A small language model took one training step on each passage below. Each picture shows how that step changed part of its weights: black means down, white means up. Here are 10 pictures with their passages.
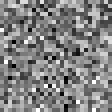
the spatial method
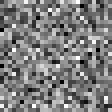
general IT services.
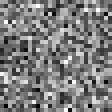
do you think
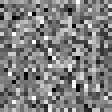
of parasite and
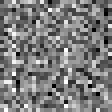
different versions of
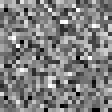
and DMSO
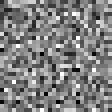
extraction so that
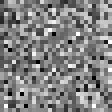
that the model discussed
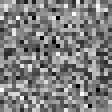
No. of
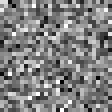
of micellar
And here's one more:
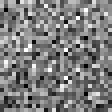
and rivers of
